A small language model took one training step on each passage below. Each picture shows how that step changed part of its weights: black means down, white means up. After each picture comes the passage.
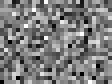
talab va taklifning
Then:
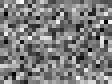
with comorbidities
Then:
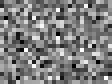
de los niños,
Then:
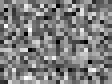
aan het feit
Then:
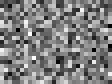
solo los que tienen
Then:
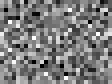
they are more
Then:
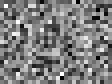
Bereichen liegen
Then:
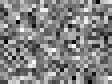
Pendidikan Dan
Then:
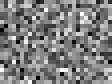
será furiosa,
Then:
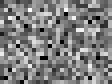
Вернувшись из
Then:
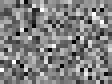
lebih mandiri,
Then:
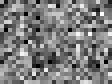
> Accès
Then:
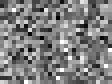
temporal entre 1984
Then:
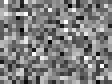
et immatériel
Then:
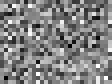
las fuerzas de
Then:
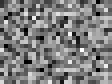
por exemplo,
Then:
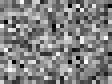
qo'shib olib
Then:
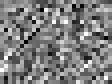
audit, ochiq
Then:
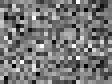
LEE, Jun;
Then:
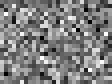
його правовий
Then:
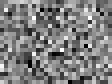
- сможет ли
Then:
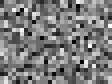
a la indiferencia.
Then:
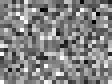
conforma el quehacer
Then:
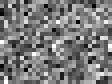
chizma chiziladi va
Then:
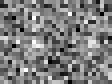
familiaridad con el
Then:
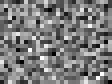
tasnifiy tadqiqini
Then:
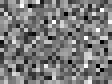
investigado em processos
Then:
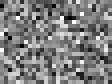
PROSE” BY
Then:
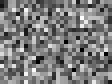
e tomar a medida
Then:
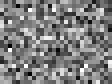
supporting sources
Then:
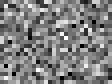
каби турларининг
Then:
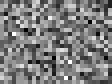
*The history
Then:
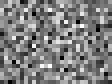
are analyzed
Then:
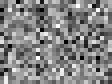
mozgalmak nem
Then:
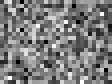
chiqqan. Uning
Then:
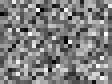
Ezen kívül
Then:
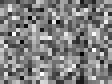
значение, чем
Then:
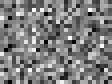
business based
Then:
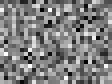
обраної проблеми
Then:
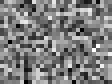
podem ser aprovadas
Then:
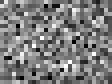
shevasi. –
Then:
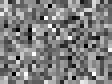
residui lasciati
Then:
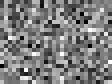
qonunlarga amal qilishi
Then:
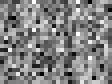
ENG Joint
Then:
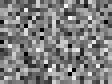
со дня рождения
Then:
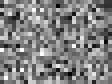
El trabajo de
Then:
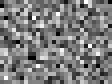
de una comunicación y
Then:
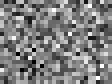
des Labors im
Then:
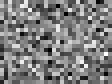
ahamiyati borasida
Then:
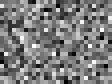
que existiría un
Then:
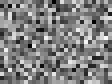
atas, dapat
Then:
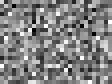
этди ($p
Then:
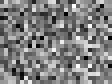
delincuencia, y a
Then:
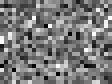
совпадает с
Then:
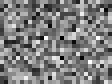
orasida muayyan
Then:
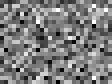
ballni tashkil
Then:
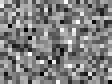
parasempatik va
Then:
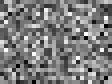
xalq e'tiborini
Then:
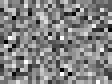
ilişkin daha
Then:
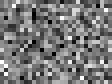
services, with the
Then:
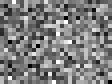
elektron pul
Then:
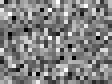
folklore as
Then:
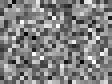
of womanhood,
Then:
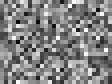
ihn. Wie
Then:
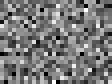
προς το
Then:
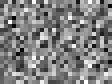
Standards of
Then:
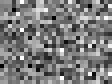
y cuando se hunde
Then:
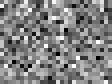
mahalliy soliqlarning
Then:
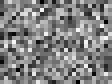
a Nápoles
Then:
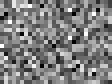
o no me acuerdo
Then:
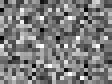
зв'язку з
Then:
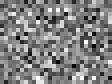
особенности его
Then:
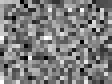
interest in sports
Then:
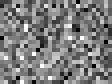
etdi. Dala
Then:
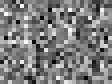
sich das Junge
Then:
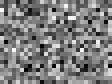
Одним із
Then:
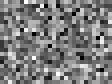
fechamento e abertura
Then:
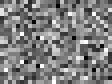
бу эса капитал
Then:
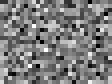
of open analytical
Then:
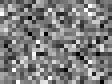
все существенные
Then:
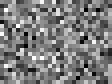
точністю та
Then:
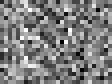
як своєрідний
